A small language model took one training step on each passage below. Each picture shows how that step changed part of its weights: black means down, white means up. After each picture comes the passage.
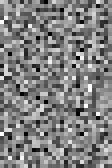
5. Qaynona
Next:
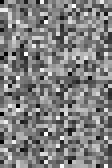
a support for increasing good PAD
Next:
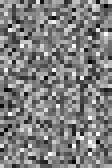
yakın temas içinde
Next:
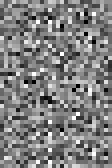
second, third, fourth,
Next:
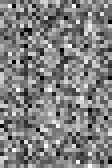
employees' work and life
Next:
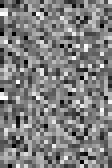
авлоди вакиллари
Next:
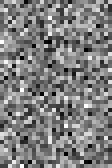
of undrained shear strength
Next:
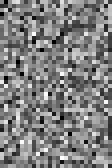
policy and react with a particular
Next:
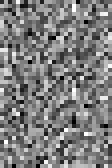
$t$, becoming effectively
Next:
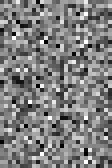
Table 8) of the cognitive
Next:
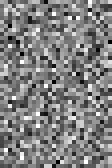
doir vakolatlarini
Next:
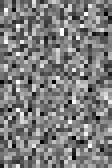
Oleh sebab itu, pendidikan
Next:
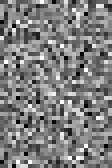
et l'AEEP
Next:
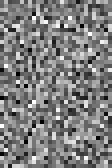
редагувати їх і
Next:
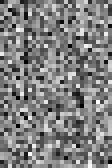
the design process involves implementing
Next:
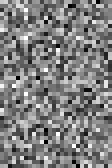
a inovação e o
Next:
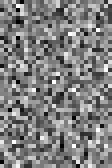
melhores informações para
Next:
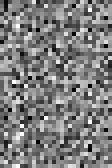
some of the analytical concepts
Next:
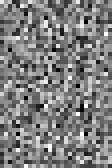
ensemble, a nonzero external
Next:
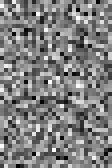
and self-proclaimed
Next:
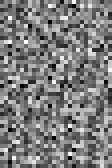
Hence, it requires supportive
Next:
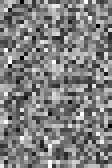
different directions are calculated by
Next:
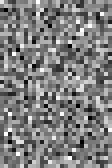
decisions, emerging themes,
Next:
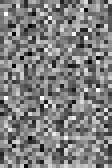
in individual differences among people. Although
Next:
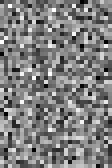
the recent research trends of
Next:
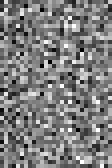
машины ниже,
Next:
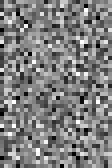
тут же упал
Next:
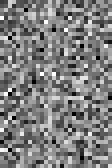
and so practical calculations do not need
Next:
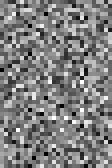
двох років,
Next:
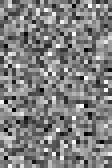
$\lim_{t \rightarrow
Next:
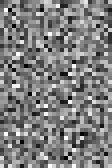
action and hence can be used for
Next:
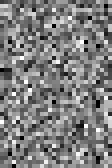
UAL Restructuring of
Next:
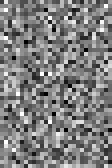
my ugly offspring
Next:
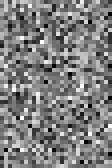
that they should be easy to
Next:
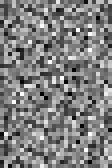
sociedade como um todo,
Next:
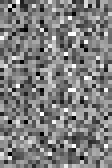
can occur in highly turbulent
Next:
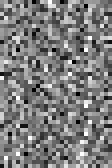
внимание, что
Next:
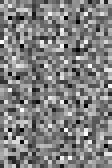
фанига оид
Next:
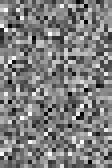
value and are thus much more sensitive
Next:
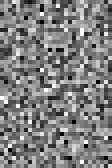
and reproducibility. This will
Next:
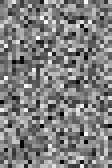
be estimated. Discriminant
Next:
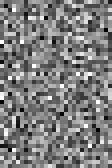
в этих методиках
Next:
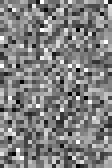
Lee ``MMSE
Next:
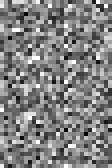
inwencję i
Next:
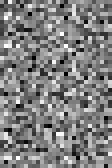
- Docs - Group
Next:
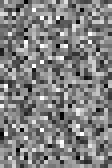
Jika F hitung
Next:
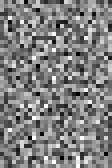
с контролем,
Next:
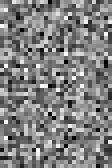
also by the same arguments as
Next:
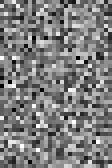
value in localized systems.
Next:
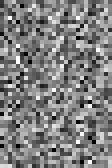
about 2,500 plant species having
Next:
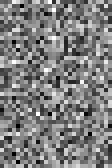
the internal controller is not
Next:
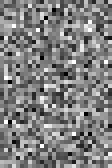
map is chosen to be maximal
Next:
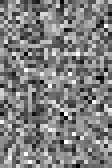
get a reasonable estimate of the
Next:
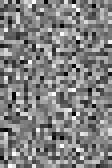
Jobs under the Mode
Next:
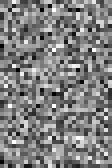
highest signals present in the sample with
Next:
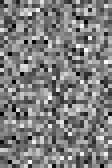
выделении терминов
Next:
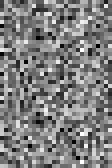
коммуникация является
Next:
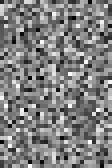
the 1.6K examples only
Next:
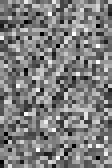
(G2). Similarly,
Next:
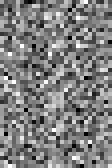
the $t-J$ model
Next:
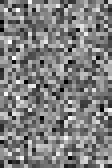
in principle, in a given
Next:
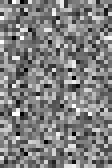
ash compared to broilers
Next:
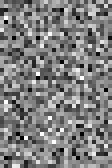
6 - Dor pode ser
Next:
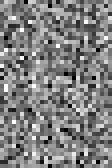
amor supera el mero
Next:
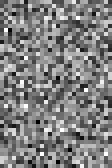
la triangulation des diverses
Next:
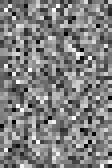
the action is invariant under the action
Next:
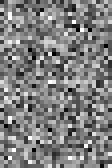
as a function of the beam
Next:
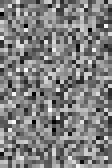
of the low values of the formation
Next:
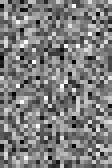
calității a
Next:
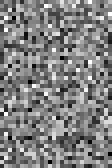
instance, i.e.
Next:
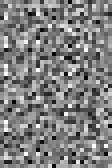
ham bank foizlari bilan
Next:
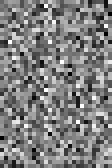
improvements in multi-detector
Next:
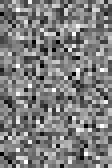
and heavy-light quark systems,
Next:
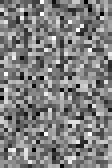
shown that increasing the size of the
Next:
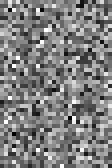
were performed with threshold-free cluster
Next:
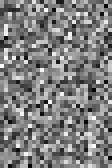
competición, tanto
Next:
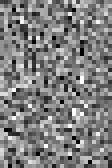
questioned about how often they obtain
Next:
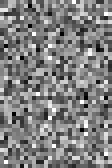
offer valuable insights and
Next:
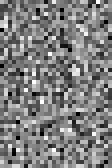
Questions Based on the
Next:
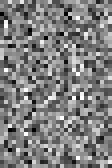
Growth performance, carcass
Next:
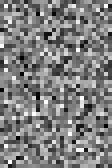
Processing Unit CSDG
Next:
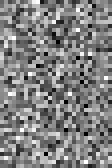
mansub sinonimlar
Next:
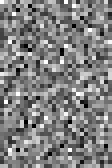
policies' analysis”, doi:
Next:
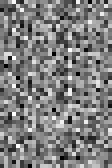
de carreira, que são
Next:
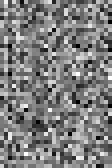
International Conference on Computer and
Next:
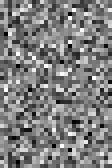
The analysis shows that the analytic
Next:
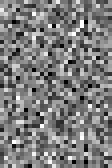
that different intra coding
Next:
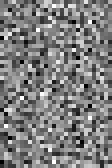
is measuring time performance,
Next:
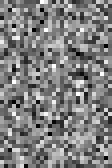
and $EM$, the emission measure
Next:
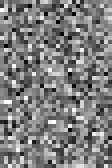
Hg which indicate the high level
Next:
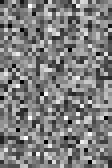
associated with lack of information about health
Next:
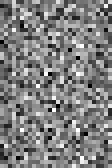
arquitetura brasileira
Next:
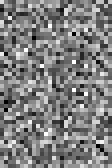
4-dimensional. DRED
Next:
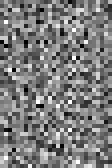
aggregate information about
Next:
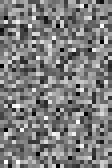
is no intercept parameter for
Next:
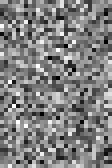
the hyper-parametric
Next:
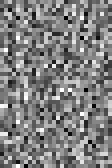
irregularity of the
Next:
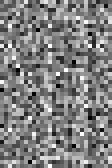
zenith angle cut of
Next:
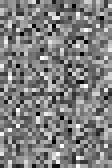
LO ($ttH$ and
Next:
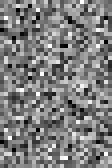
AR training platform The AR training platform
